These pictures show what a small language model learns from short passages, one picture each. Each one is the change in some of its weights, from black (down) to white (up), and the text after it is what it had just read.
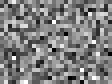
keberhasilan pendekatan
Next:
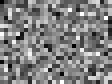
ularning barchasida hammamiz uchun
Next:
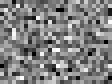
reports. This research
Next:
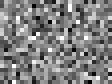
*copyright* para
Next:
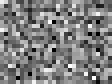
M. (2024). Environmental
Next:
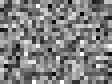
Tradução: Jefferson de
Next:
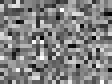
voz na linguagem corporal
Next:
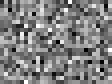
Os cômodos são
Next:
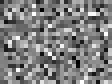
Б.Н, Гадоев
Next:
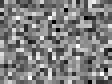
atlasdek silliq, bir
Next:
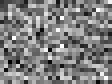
діб поле обробляють
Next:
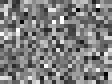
Schneier, 1999; Saini
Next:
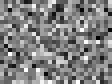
personal y su privacidad,
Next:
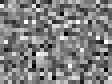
gekonnt, die
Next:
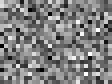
Ulusqa mayli beandoza
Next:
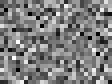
bo‘lgan “O‘q”
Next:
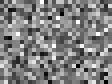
bagi peneliti lain untuk
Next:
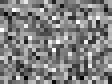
library research or known
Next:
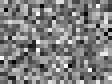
(1996). Small Business
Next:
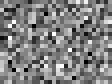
yo'qotishga va nazariy
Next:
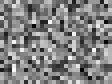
least a second higher
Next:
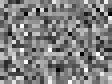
lethal and sublethal
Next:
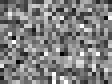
субъектов образовательного
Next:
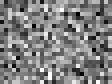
воздействия в СМИ
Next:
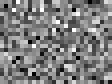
nombreux paramètres
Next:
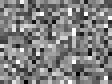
hurmat bilan qarashini
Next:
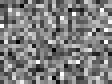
cu gladiatori din
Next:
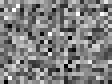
: une voie de performance
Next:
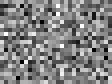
de uma cadeia de valor
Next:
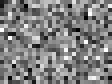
προώθηση και
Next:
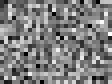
anlamlı farkın neden olduğu gruplar
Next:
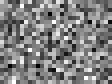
Rolfs ve Oskarlan
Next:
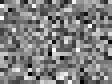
tarzida aytilgan shunday
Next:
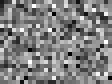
birliklar, leksikologiya,
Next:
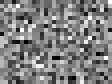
Kant, bien connu pour son
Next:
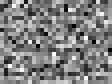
autre. recommandé
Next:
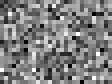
orqali tushuntiriladi. Shular
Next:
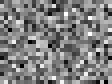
ingliz tili darajasi kamida
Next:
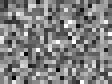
компрессионных приборах
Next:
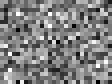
[Recomendaciones de
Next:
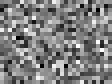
en ≥ 60 años). El
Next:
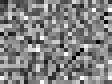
связанной воды,
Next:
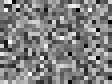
kompleksining elementlari
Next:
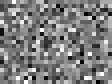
bo‘ldi. Birgina
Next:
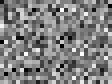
banklari tomonidan kreditlar berishning
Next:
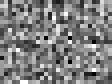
такомиллаштириш бўйича
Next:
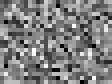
ущерб организации.
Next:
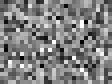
школьника и характер
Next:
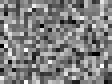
толали ғўза
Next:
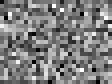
sport inshootlari va
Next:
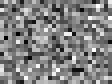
ser víctimas del
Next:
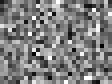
mastigação, no controle do
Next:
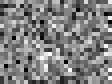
de Geossistemas da vida
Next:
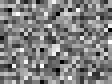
reparto de carga y
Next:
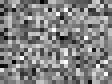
بالدماغ. - ٣-
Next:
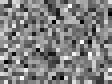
Figura 8. Estimación de
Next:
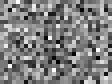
profesionales y lo que los
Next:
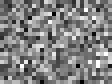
conflituoso não tem passado
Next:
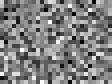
rzeźby nazywa
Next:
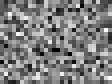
о Федеральной
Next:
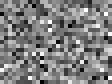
va information o‘lchash
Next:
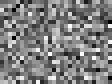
ouro, deve ser a
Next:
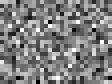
nich na 2. pozici
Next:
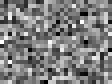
руки в дуги
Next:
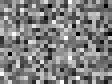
Blum taksonomiyasi,
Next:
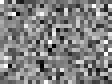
kelompok umur
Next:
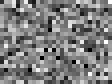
encoding elongation factor
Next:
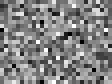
é composta por linhas
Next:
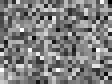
formula koeffitsiyenti
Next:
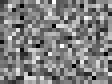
maqolalari, tarjimayi
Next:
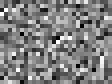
aqlni rivojlantiradi,
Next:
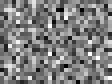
implementing local educational standards /
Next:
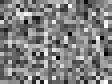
допустимых для
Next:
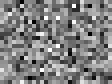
conquistar seus consumidores
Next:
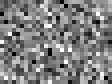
и дает до 20%
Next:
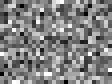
do puerpério, além de
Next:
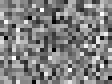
того, чтобы
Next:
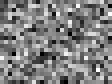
статье рассматривается важность
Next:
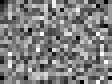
buscou responder ao seguinte
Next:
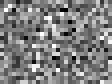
serpentes conhecidas
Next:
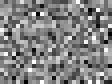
O objetivo deve ser uma aproximação
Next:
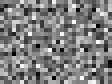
en lo económico, ecológico
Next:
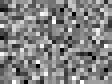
the digital era: the quest for
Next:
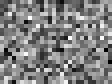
требования: о замене
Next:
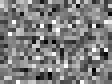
o resultado de uma carta fonética
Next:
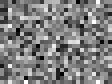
как закрепившееся
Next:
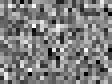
belgilash, o‘zini
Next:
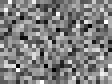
Communication and cooperation of
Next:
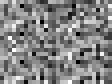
aus.³⁰ Eine
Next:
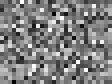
o'qituvchilar faoliyatida pedagogik
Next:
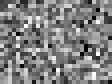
відмінок іменника та
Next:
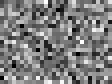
Paris: OECD
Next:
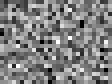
деятельность других секторов
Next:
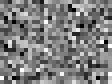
Шулик Роман
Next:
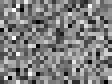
numa comissão é investido
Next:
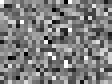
Públicos do Estado e dos
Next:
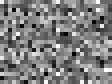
Pasal 44A.
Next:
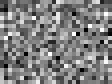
kasalligi pandemiyasi
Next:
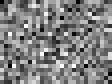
підставі кореляційного
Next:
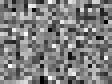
OF EMOTIONAL
